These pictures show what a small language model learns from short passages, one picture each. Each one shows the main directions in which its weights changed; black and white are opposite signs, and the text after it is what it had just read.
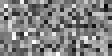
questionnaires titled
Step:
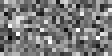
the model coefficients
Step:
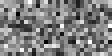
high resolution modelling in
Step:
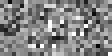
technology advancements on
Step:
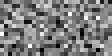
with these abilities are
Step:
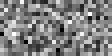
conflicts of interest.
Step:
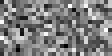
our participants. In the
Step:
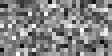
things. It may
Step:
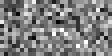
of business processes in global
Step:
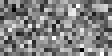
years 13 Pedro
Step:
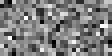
ni totalmente
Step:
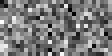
Interactive methods Theoretical
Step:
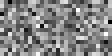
Indian cities has
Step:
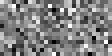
orbiting other
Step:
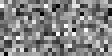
en laboratoire
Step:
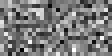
17 questions regarding the
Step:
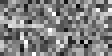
test every two years for
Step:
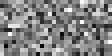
TCN blocks
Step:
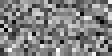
understanding of the innovation process
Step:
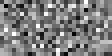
Innovation Program of
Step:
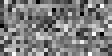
oral, nasal
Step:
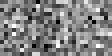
water bodies and
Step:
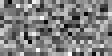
into account. Table
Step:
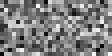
indigenous region in
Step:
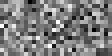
uses of the plants due
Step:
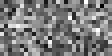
high temperature and short time
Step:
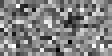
the topology and
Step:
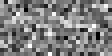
four-point scale
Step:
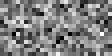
questions being addressed with
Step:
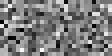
reports persistent
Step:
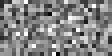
Adequacy on
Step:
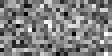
a joint pathology because
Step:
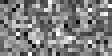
sufficient knowledge about
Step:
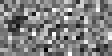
the book, in
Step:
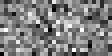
CuS sample prepared
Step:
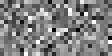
his master Department
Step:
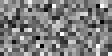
smaller with value
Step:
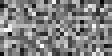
DCM system was
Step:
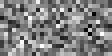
which account for 40
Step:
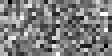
the local labour market
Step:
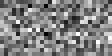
to 7 families
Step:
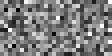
indicating strong numerical
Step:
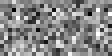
the force between the N
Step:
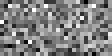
Shark. Shark
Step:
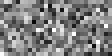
in support of informal
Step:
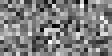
ergonomic issues.
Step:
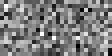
there is a very
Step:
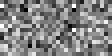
rot). These
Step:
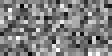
provides important information for the
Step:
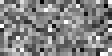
requisite for our
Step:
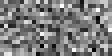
thermal drift
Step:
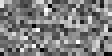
flow chart of all
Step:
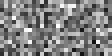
"image" of
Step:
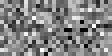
bacterial culture,
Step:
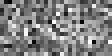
per cage. All
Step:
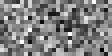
its size, once
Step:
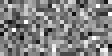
groups to derive new
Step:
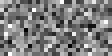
is worthy
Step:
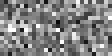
number of friends,
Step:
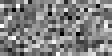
Here we left
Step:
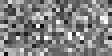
either oppress or
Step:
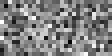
the examination and
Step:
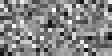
or sowing
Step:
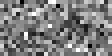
publicly available at
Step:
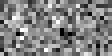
on a day of
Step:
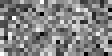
Elemental analyses
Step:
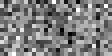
excretion of
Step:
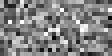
public string $value
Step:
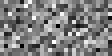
also turn to Abu
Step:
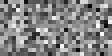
low; indicating that
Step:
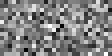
simulated intestinal
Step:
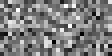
effect of the substance
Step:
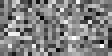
transmission was measured by
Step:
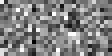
was pushed to
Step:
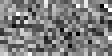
Party founded
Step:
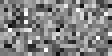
research. This study was
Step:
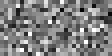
important historical step
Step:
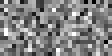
3 pupils of
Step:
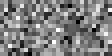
the strengths of each
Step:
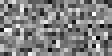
how the students could change
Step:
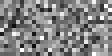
dye having maximum
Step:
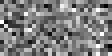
and 50 patients with
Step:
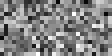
these elements in a
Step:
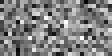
zero by the
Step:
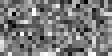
conditions for both single and
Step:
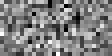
The data collection instruments
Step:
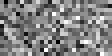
and integrated them into a
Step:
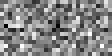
by a substitution
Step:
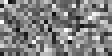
party influence, and
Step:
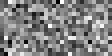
obesity is the
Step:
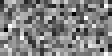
model [2] is
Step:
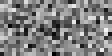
C 50 mg once
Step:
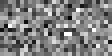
proposed scheme, the
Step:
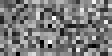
grab of the processing
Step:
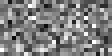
follows: *H.
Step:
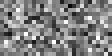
to the birth
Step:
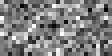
The incidence of
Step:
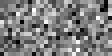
(pressure needed
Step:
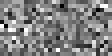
processes, in 50
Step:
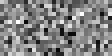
extensions of the
